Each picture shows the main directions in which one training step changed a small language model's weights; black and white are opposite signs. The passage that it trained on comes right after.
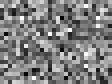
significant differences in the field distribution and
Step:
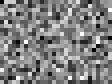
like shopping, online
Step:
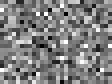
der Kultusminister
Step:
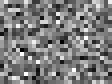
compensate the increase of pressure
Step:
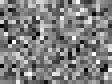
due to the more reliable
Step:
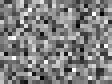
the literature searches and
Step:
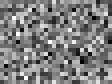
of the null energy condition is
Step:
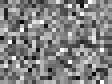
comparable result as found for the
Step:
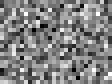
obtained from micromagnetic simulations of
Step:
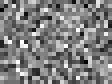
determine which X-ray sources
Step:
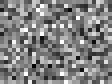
$g^h$ this
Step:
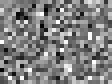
infinite sets of states using
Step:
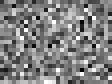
evidence on adolescent
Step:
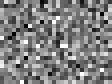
and ethical inequities
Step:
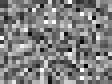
shear cracks,
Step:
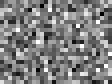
of vital signs in two
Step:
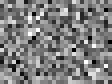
liposomal formulation
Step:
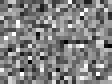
2016, the number of women
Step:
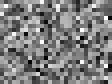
Imaging Lena
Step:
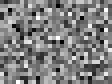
amalgamates the
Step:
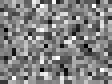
$G/K \leq
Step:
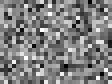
Discharge is increases.
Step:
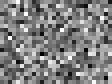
sampling is similar. We then
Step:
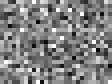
early childhood and primary education
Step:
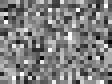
with respect to the bracket
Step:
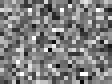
Moreover, since the clients
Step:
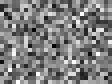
author Y.C.O.
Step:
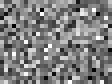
bias, temperature, pressure,
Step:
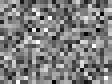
% Sensitivities to
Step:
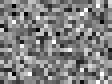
0.03$ for central
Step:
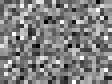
the repair algorithm illustrated in
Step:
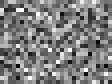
& Osipova,
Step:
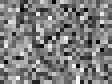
The Kerr effect as a function
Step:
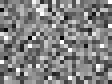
$p_i$. By following
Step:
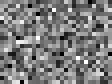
anyway, I'm
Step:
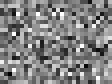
better grasp and differentiate
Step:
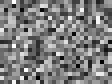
This growth followed substantial
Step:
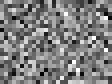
the user may not have provided.
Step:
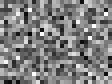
of momentum and winding
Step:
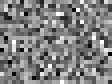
data-to-model residual
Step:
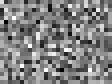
should have a psychological
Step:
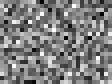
(red) lines are for
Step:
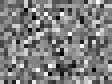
and AUPR indicate better
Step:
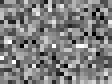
of organizational culture in
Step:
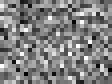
And, the absolute
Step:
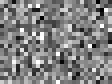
markets has been widely identified
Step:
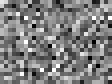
Gravitational Wave
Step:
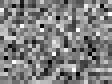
displacements are next found by
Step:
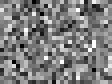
a finite theory? \item
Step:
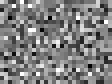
precision hoped for is
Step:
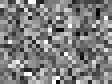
M., & Zhang,
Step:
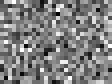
grouped in a community. In
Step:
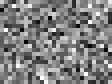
software support and reducing dependence
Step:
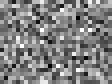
setting and identifying short and
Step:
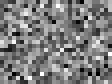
and Cd(II),
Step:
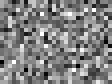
number reports. 3.3
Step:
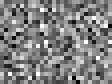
from initial parameters defined at different reference
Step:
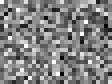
(symmetric –asymmetric)
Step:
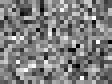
at the artist’s
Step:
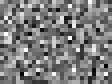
proposed to use the pattern of
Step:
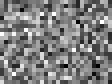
the trailing components may be
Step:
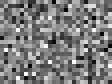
denotes the original data with
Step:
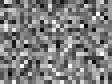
in a close binary, which
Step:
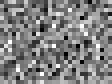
about prevention of the
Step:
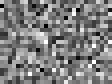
satisfies $$k \equiv
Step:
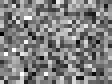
uropathogens while the
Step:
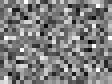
These features are concatenated
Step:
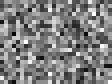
of the existing system, a new
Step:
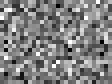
& Novel Concept & 5
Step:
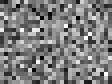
slowly progressive
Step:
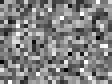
to 55 minutes,
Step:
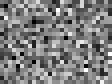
permeability and decreasing
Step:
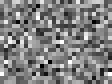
growth by various microbiological
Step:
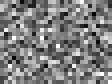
least one foreign language is
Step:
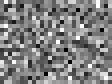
induced by Weakly
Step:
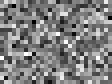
gravity. It would be
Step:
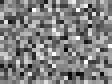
of resources to promote a
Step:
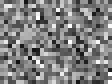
mostly run into their colour
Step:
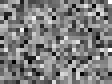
fitting method to determine the
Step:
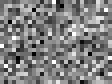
(2) Switching is
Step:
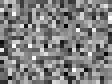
as most groups running L4
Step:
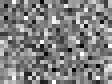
the baryonic material in the
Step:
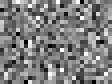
ektologot vo
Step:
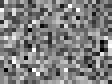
are as expected for partially
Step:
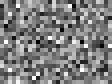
limit. Optically allowed
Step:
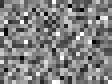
C D A B C D A
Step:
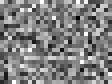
facet joints. In
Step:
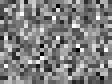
get a self-scattering
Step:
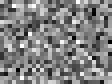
proper understanding of the topic,
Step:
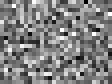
an increasing number of different source
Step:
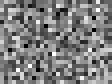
description of this part of phase
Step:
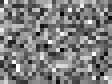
are numerous historical sites
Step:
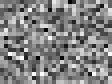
of the $\beta$-function
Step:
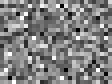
($N$ Casimir
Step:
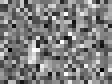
predictions, USING
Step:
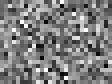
the Mott gap is smaller than
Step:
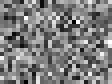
t-statistics and
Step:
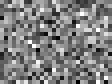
general is massive, and an
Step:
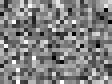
performed in duplicate to
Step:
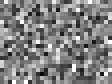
short period of time of about 5
